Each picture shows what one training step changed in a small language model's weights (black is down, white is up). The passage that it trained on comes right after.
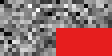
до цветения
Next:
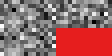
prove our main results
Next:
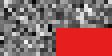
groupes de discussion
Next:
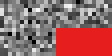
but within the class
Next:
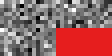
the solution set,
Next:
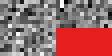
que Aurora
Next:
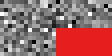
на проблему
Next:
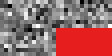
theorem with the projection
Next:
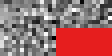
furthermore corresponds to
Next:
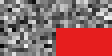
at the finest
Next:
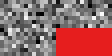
development in conditions of
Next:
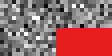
Kramer to
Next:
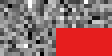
natija –
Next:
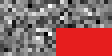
not depend on
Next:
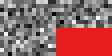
and this space is
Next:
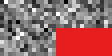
region between the
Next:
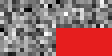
dynamics of soil
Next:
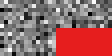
part. Applying
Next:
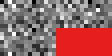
in order to
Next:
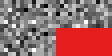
\rest A
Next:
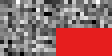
bu lafz
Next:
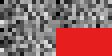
A seleção
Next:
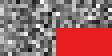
rather than partitioning
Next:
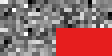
le cadre
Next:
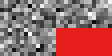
котирования является
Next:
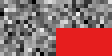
nu sunt
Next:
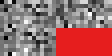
In diesem
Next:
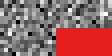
privada e às
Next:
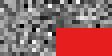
extinción en
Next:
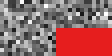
is a variety over
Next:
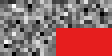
oldin barcha
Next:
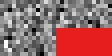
we have \[
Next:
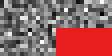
de qualité
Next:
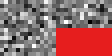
will be mapped
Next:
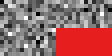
in naval
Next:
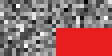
fossile de
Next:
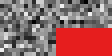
systems with multiple
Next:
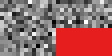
за умов
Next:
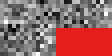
Whether a
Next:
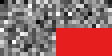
compute the higher
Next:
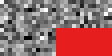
Para abril
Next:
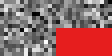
it is one of
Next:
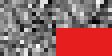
zeros of random
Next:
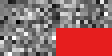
actually a special
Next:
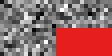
theorem of Nara
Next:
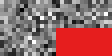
a surjection with
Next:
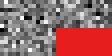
dimension. In
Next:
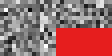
rivojlantirishga xizmat
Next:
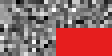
the same applies
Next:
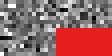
and accuracy.
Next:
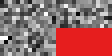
va 1 foiz
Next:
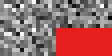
o‘quv va
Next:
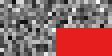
the vanishing
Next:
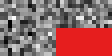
de llegar
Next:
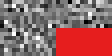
gave them
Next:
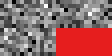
o cartas al
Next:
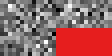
of each \(
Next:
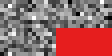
Noetherian domain
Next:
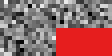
нового продукта
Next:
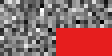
revolution in the
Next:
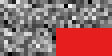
especially for
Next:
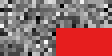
of view.
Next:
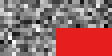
accurate than
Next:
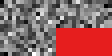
$v$ in
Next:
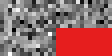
on the real projective
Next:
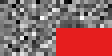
resistência das
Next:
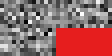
corresponds to a Hamiltonian
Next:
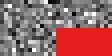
that the composite
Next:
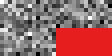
of weak solution for
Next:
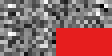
and are not
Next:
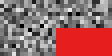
war er
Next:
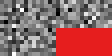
algorithm} Until
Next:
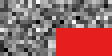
studied a new space
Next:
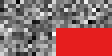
conhecimento como um
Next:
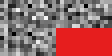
ҳеч ким
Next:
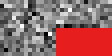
not exceeding
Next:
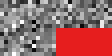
has been allowed
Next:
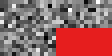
$i \in
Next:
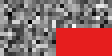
and lesbian
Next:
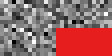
a subsequent
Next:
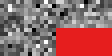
of head
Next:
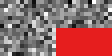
the explicit formula of
